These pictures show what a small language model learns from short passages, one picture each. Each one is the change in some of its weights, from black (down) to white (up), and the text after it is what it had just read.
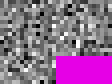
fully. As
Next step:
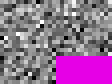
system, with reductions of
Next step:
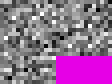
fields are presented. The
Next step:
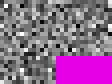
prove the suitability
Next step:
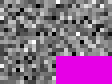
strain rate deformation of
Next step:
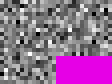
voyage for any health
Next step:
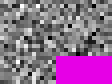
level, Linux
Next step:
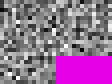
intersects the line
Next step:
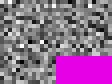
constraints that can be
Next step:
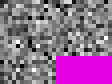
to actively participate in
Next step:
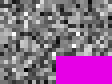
et des fraudes
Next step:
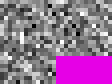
plots from tests on
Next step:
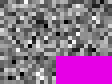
analysis step. Next,
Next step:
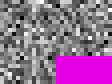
in solving the
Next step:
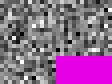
Além disso, o
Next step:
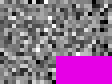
Banque mondiale
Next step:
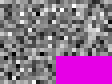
Moving with the
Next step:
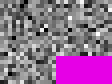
defendia que a
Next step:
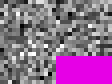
how citizen
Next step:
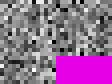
of superdomains as
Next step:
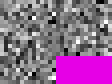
en la literatura,
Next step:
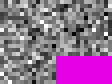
eliminate residue
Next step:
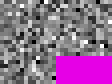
5. Kadrlar
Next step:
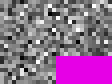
Retrieve the
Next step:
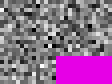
tinha sido
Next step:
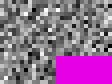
MPII respectively.}
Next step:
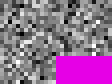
an engaging manner,
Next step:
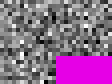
OAV xodimi
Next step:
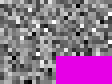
was regulated on a
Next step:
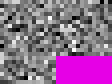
and SC couplings
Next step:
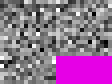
signals. Meng et
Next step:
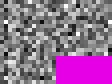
\hline \vdots\\
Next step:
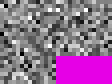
energy regime spanned
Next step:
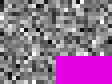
widening of the
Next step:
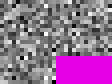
observed in the change of the
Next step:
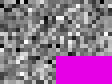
of fundamental knowledge and
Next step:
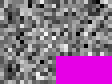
Poverty in India
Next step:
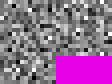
present accurate,
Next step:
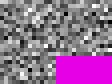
is considered. First,
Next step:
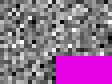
channel conditions are similar, each
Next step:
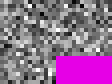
possess the coping
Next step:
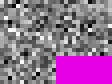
ёки бу
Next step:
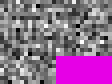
hududda yangi
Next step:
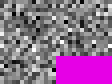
do not, as seen in
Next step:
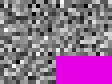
the room temperature, the
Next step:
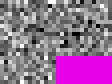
obtained by reversing the
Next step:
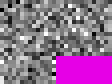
peppers were investigated
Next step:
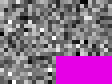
in WE direction
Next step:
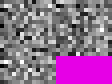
and Hospital,
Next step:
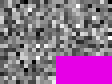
data are given in Fig.
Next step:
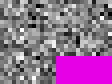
erleben wir
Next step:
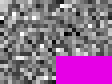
e funzionale
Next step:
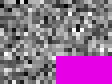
of the model to some of
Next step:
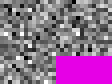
Hall, Ivy
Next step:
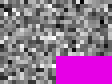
from systems of two and three
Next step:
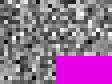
debate, and critical
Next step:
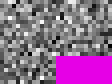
compressive strength,
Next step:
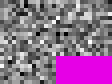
calcium chez les
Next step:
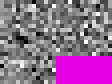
out as a tarry
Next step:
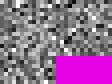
stage, one could add
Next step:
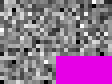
dipole exhibits
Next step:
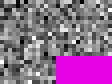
inhibited 50% of
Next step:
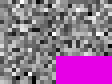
culture, creativity
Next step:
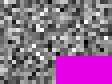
the role of transformative
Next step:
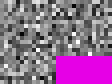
ultrasonic wave with
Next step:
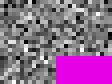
larger than the observed dark
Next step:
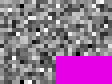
una referencia a la
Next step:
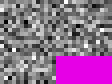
we observe the following
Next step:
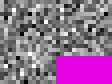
epoch observations. The
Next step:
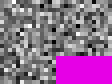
a finite limit, namely
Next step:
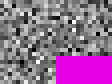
temperature, whereas the function
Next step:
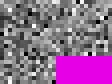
a má gestão
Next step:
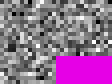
ANFIS model on
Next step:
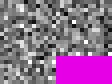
the ICWT is
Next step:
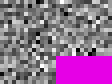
or learning skills among
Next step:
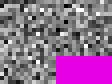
на вивчення
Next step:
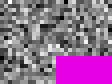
we next looked at
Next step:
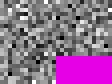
- Юлиш,
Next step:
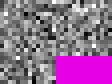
principles that are consistent
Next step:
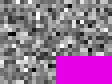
views science as an
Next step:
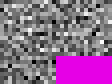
(RL) approach where
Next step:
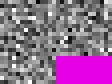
which have a density of
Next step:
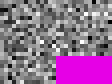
workflow and its
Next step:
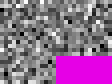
poderes para servir
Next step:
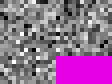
domestik oleh
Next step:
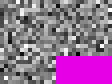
in good agreement with experiment
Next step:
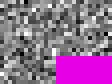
The solid black lines
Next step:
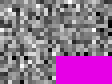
irrigation +
